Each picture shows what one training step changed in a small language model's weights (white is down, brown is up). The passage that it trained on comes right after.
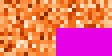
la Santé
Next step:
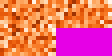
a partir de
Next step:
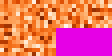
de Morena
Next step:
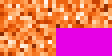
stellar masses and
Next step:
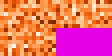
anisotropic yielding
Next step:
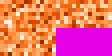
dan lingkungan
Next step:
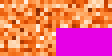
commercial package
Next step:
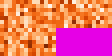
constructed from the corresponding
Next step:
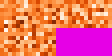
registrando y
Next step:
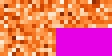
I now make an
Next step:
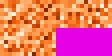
com os mesmos
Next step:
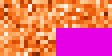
Função de
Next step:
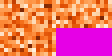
is atlas
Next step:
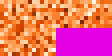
sample covariance
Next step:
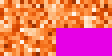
pinning center
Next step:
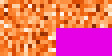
UCO induction
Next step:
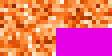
and to research the
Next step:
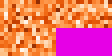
somewhat sensitive
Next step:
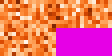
factor in fusion
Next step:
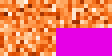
sign. Thus,
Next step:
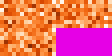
its coarser
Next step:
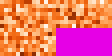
limits from direct
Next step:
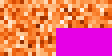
es negativo,
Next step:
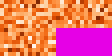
that promotes
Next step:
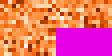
на реку
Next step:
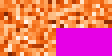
Foram calculadas
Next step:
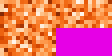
on a {\em
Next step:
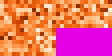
two summations
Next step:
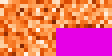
taller por
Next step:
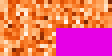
be viable,
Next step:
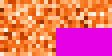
flow at the
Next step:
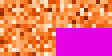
two identical
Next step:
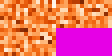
While there exists a
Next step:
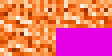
The vertical dashed line
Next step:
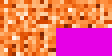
where a linear
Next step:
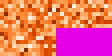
definitely extend
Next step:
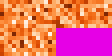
many types of
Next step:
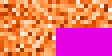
the configuration with
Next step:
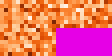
quantitative description
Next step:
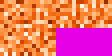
creativa y su
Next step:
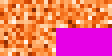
only cell in
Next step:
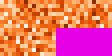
attention include
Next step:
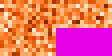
each site which
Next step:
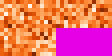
aslida uni
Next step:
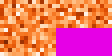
curves represent the
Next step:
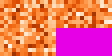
la variance
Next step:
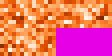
of such gates allows
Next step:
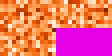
для пед.
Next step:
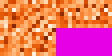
a reuse technique
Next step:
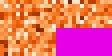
içinde yerinden
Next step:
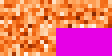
is no place of
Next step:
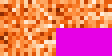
the FQHE
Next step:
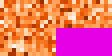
mixing angle
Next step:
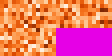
por meio da
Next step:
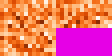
by careful
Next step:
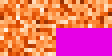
this context, the
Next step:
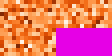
dependent on both
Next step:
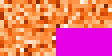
hole spins are
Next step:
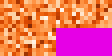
dots spontaneous
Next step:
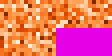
zarar va
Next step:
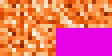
various types of
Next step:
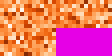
curso do processo
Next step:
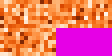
denoting the
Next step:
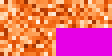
the attention
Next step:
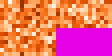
statement shows an
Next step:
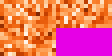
field theory and
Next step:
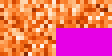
que as pessoas
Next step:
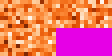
enormous data
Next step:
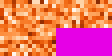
signals are applied to
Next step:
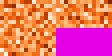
1 k of them
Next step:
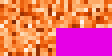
selection (wavelength
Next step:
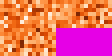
Debido al
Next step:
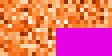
Neemt men
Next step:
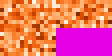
partir de diferentes
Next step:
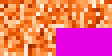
exista en
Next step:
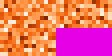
in which the radial
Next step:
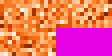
result, an
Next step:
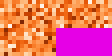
a julgamento
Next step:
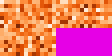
Su} is
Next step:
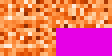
azimuth angle
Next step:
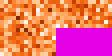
integration over
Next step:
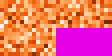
variar amplamente
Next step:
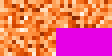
aged 19 to
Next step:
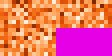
що розвиток
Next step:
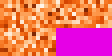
state behaviour
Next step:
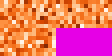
that make it through
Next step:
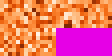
heating energy
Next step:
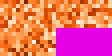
ve ivedi
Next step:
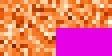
de parfaire
